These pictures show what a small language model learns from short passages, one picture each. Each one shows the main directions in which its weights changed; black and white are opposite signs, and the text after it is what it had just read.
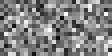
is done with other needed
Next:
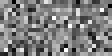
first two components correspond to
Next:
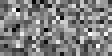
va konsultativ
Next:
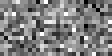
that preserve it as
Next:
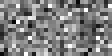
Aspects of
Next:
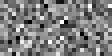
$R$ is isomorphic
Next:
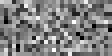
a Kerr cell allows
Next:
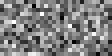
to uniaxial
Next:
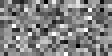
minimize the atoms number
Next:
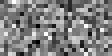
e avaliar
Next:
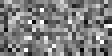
of the above lemma are
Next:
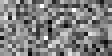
are aligned with a
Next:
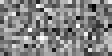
formal reason mentioned above that
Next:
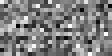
d\lambda <
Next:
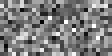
phase measuring range is
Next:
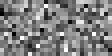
biz uchun yo
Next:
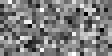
body of the galaxy
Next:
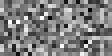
idempotents in
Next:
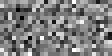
solution for combined heat
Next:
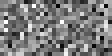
nonclassicality is
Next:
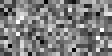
with the ground state of
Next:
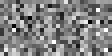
of multi-degree
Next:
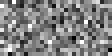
point where the growth rate
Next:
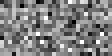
pela pandemia da
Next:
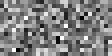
respectively) from inflation
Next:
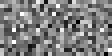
\caption{The dispersion
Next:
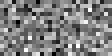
is the mostly
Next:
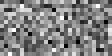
are symmetric random variables,
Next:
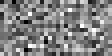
not tight.
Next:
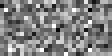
images and artistic
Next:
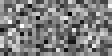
and Algebraic
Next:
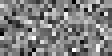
is 1ms.
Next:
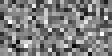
maximal rank (resp.,
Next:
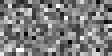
Note that for a
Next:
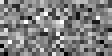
the chirp
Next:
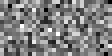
их решения,
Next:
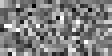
a determinantal formula
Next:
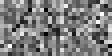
scaling arguments, the quadratic
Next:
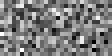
the boundary and initial conditions
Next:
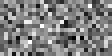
$k$ is a
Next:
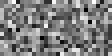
results of the last two
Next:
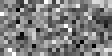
simple reflection with respect
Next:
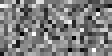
construção de uma
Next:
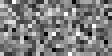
where $K$ is
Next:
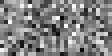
the fertile
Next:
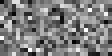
a unified way the
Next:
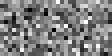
alone. ##
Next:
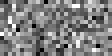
move to the distance
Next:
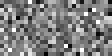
many directions which are orthogonal
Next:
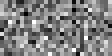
problem with domain variation
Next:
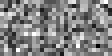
usefulness of the
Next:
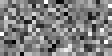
$\chi$ satisfies that
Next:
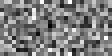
_i \Gamma
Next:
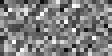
order 19, and the
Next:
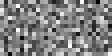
é essencial,
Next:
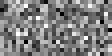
Marató, sens
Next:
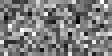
that the hyperbolic invariant manifold
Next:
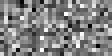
suppression of the
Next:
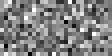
Het is een
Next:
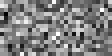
In the forcing
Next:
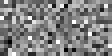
It inherits the
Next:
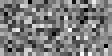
atau konsepnya
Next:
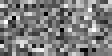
presents the fitting
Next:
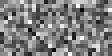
paper is to establish the
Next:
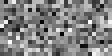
factorization is equal to
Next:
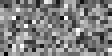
networks generated by the
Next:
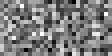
nas areias
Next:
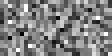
the others. We
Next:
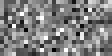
systems. In contrast to
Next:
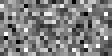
as a solid curve.
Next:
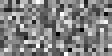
не всі
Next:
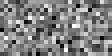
phase. Corresponding
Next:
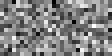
suite, le
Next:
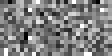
check some hypotheses
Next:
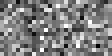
The invariance of the
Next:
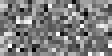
However, significant limitations
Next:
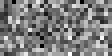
met due to network
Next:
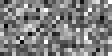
para Luanda*,
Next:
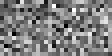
available capacity will vary in
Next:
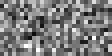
considerá-los como
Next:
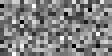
is the relative initial
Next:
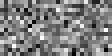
sharoiti kabi
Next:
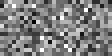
completion of the space
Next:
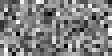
because, in the
